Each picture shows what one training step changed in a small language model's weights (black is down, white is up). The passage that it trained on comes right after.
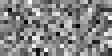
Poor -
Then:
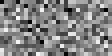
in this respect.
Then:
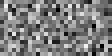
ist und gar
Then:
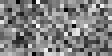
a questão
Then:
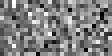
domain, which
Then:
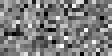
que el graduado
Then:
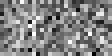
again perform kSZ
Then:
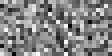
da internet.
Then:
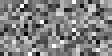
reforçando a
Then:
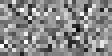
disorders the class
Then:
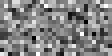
as the sum of
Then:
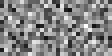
is related to the
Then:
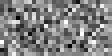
two components of the
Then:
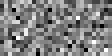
increase from the
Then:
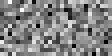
the infrared
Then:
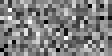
underlying waveform
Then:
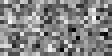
processes that underpin
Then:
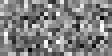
events. The background
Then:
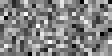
kan worden
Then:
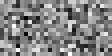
the conclusions of
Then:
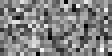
one studied in
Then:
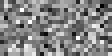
faniga oid
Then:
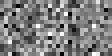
to Ens}
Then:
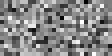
as runtime performance.
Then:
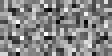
in a special
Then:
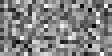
all the cases shown in
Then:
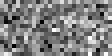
va adolatli
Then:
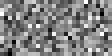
nucleus as being
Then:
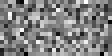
As discussed above in
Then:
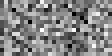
and the flux to the
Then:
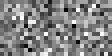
aire libre con
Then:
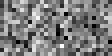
that the curve corresponding
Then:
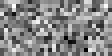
and epsilon, the
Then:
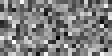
of source coherence
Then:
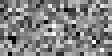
a small number of
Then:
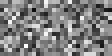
IPO», не
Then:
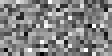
nafisligi bilan
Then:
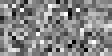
depends only on the
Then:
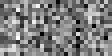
galaxies have positive
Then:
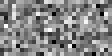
olimlar esa
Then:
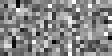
jumps near the
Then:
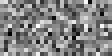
el problema.
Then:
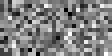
than a few
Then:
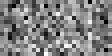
final desired
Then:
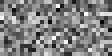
transfer step.
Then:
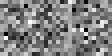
do qual ocorre
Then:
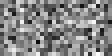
assignment analysis as
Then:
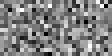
triangle area and
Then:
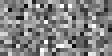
também foram
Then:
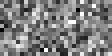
focussing signal
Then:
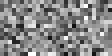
metal layers on
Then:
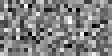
size of the Mn
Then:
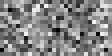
a condition corresponds to
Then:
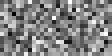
In addition, the
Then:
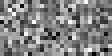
spectral window
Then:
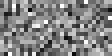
EOS, we find
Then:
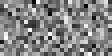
ke dalam Saqar
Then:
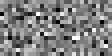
a common graph
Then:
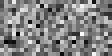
view,} which
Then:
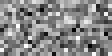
mobil ilova
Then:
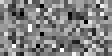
In (d), the
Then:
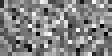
to $V$
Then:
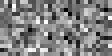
FSM, as
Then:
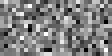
are located. The
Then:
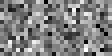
directed out of the
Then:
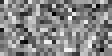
hech kim
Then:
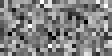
has the effect of
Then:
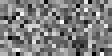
a electron flood
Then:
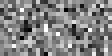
atitudes diferentes
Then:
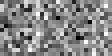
existing works:
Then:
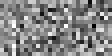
Shumer va
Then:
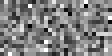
Branco –
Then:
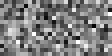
Estado cual
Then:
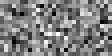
especially at the
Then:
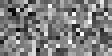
tabulation of
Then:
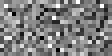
A systematic
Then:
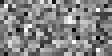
information is presented in
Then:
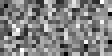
или же
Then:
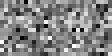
hamda aloqa
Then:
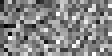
fusie nu
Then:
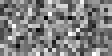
и др.,
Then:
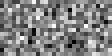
which equals to the
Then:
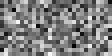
with higher spatial
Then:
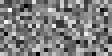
of stators at low
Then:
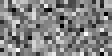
in the molecule
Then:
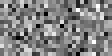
edge encodings from
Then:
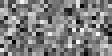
can Rust do for
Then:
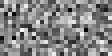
experiment, psychological
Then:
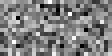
esa ta'limni
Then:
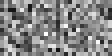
the field corresponding to the
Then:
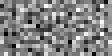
\hline \quad
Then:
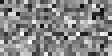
presente efectiva
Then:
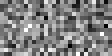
лідерів і
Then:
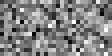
to come to some
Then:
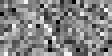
there are instances where
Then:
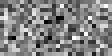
embeddings that are
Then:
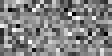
a vantagem
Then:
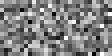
formed: 50
